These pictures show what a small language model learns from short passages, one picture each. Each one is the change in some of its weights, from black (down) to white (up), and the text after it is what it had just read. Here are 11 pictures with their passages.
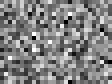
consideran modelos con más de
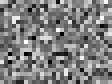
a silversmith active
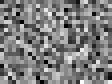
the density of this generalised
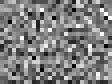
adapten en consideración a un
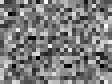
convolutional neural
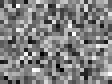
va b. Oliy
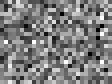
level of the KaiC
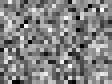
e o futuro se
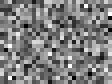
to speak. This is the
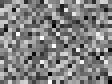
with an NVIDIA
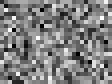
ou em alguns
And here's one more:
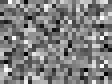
tuning $\Delta \omega$
